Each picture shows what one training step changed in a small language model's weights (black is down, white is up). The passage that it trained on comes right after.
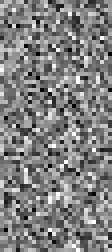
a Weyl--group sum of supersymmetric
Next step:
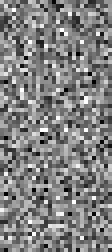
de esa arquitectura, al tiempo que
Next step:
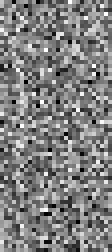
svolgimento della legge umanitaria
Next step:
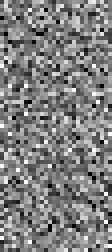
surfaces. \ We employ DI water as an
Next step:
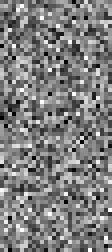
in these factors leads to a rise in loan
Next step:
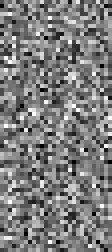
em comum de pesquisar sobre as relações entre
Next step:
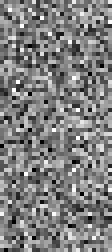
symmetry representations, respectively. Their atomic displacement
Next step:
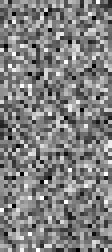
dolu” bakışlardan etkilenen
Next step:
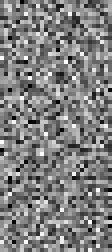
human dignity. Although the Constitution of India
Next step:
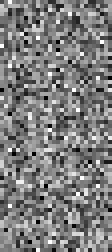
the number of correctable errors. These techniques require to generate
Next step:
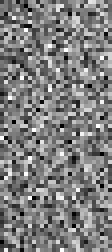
and Bihar from March 2022 to February
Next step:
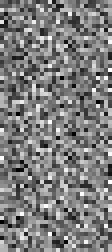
78.56% and average % reduction for
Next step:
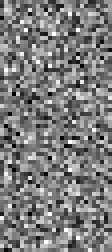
question types. Certain approach made use of cue based
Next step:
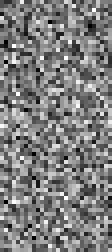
and Twisting, and that a
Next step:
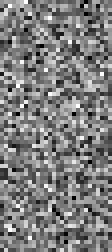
Fracture toughness parameter (see ASTM
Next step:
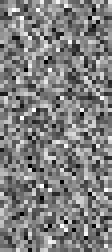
elevation direction is dependant upon the mirror
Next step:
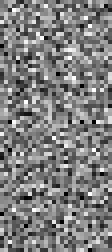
2023 Rua José Linhares,
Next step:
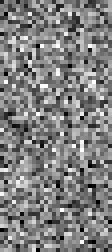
and $\xi_{sl_n}$ collectively denotes the
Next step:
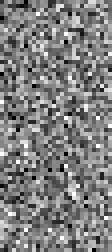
HR strategies. - Maintains a balance
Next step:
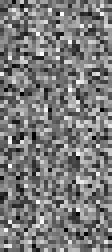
lipid content analysis, the cells from the fermentation were
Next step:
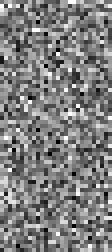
as the corresponding power gain does not outweigh the power
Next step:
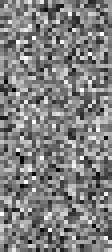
zarur sharoitlar yaratishga
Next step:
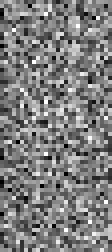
sie Schmutz, Russ, Lack und
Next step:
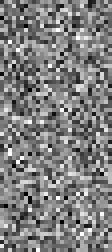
with high molecular weight. This observation was attributed to the
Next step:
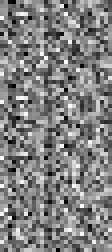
कोई सार्थक
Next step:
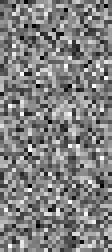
of scikit-multilearn’s functionality
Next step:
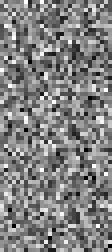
denote the monodromy invariant fibers
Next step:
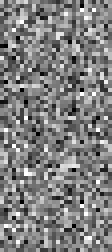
характеры особенно интересовали
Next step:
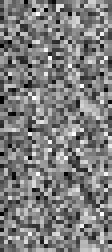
C.~H. Watkins and Peter
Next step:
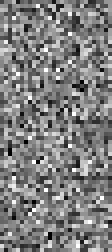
of the Repertories could be handled by
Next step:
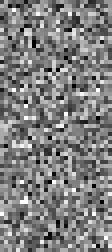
Another notable observable that can help identify the
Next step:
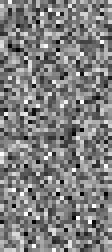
the impedance of a mask with a
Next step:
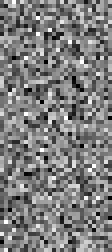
29.6\% lower with FitGpp relative to
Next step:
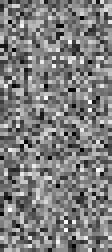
or ischemic changes. Alcohol group
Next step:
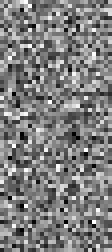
the last decades to improve the existing technologies,
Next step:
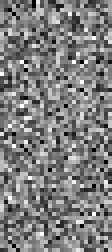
[5]. As the number of antennas for
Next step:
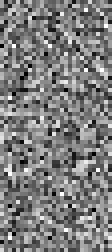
in the poll. The respondents' profiles were only
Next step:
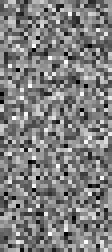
functions~$\phi_\mu(\br)$ and
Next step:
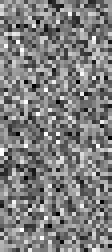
a small effect of particulate organic carbon on the
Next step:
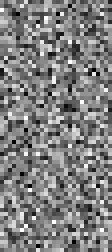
evaluate the validity of the proposed Improved
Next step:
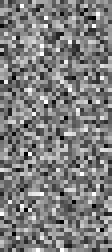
como la búsqueda activa de
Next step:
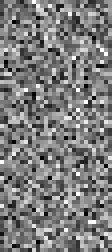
value is: \be \label{c3}
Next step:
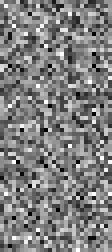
historical works)*. Moscow:
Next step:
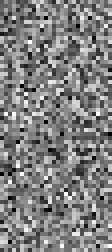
frequency of revolution of the river is measured as
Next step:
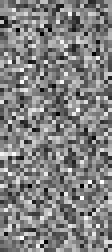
nutrir-se de falsas
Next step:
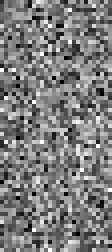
represents measurements of parts as they move through Bosch's
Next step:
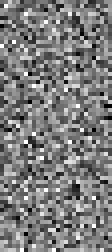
ethnolinguistic communities under conditions of
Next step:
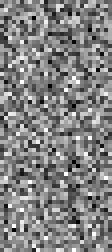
milliard dollar mablag'
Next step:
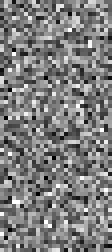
Among them, we found that there are 61
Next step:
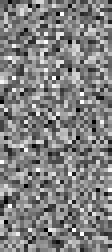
collide, the center of the second droplet should
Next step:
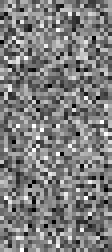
supported by API terms of service under the doctrine
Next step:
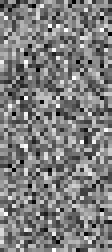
The SEW unification of the 8T thesis
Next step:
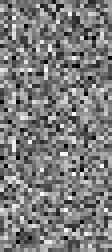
of women into traditionally male-dominated
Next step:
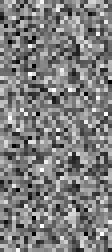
Professor, Faculty of
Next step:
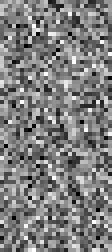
a pair of tunnel junctions within the coupling
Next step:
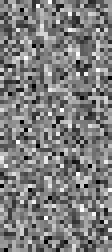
based on symptoms implanted by
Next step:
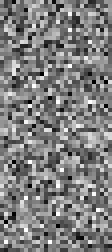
$\hbar\Omega_R$, respectively, time as
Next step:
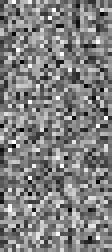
Ўзбекистон ИИВ
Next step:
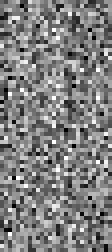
интерпретированных как
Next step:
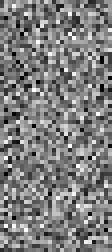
either from the LVAC network or main grid as
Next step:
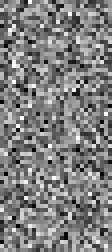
internationally competitive. Without improved access to data
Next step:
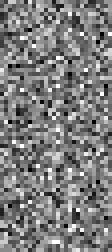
Список використаної
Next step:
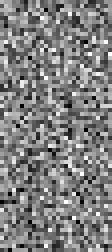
dados descritivos que foram obtidos em
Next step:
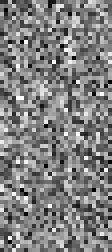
(46). Congruently, we observed a significantly
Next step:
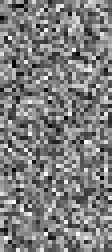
HF, certain cohort studies are interesting.
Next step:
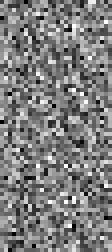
An open challenge for fundamental quantum physics is to affirm the
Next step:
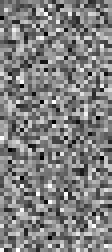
service. The primary goal of this service is to effectively share
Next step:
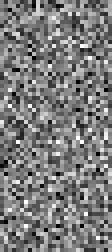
[13]. Safe and effective method:
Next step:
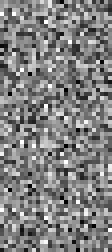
health and uro-nephrology research.
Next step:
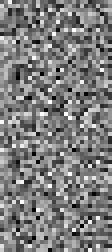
the source of differences in their scores for a given set
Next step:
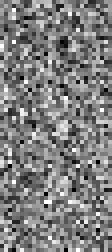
permittivity probing in relevant conditions. # Introduction
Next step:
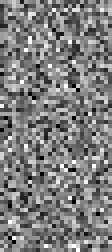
proceeded through user surveys and others opted
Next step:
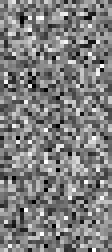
va animatsiya orqali ko'rsatish; -
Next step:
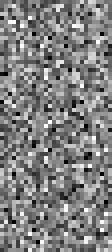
kedudukan baik hanya sekali
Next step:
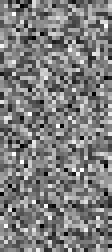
margins of the international system and are hence conceived
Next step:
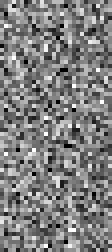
pagmagkamali o naay nabuhat
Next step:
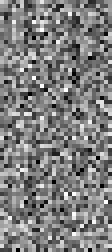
{y}$ of a hypothesis is from the true outcome
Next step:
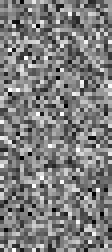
low sequence divergence in RbcL and the importance
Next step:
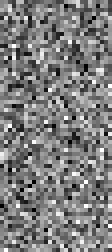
such as leaf length, area, and width are significantly
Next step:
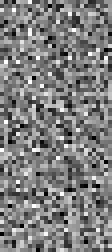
0,76$, confirmando la asociación del
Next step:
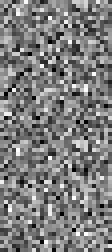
can be applied for color image also has been presented
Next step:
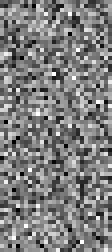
15 MeV. The heavy flavour treatment thus yields
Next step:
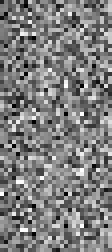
and RBF Network algorithms. It is recommended
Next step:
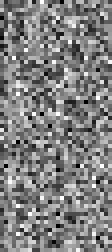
цивилистов следует
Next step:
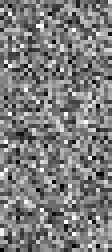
were considerably higher in the experimental rats compared to the
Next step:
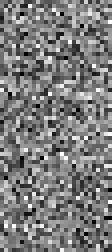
with three modes per interacting particle as is the case for
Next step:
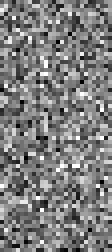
on the precise pole position as well as the
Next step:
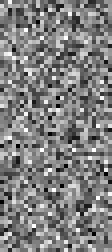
the interconnected relationship between melodic traditions
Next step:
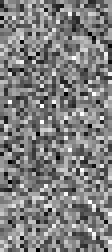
as \ben \psi_1 \sim
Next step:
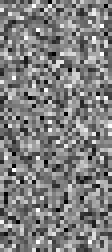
QED$_{3}$, which exhibits confinement,
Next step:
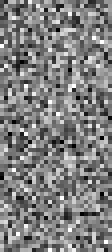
за все, ще пам'ятали
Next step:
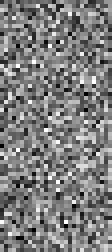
of the differences between LLVM-IR version 7
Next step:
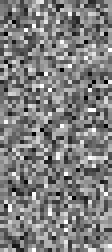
$\jpsi\chi_{c0}$ has been
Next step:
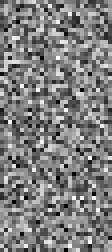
competitive position vis-à-vis the environment external to
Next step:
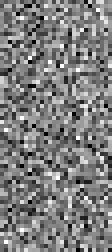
\begin{figure}[h!] \centering
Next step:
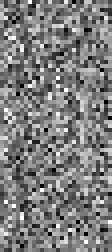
the 5G array. Table 1. Dimensions
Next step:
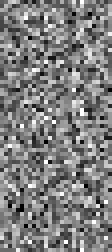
Samatov K. Issues
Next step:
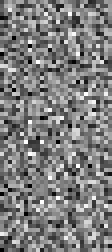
logistics and supply chains. During the different
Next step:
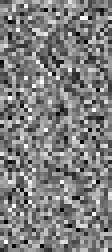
criterios de este filtro, se les aplica el
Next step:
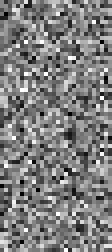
This notion is compatible with production by
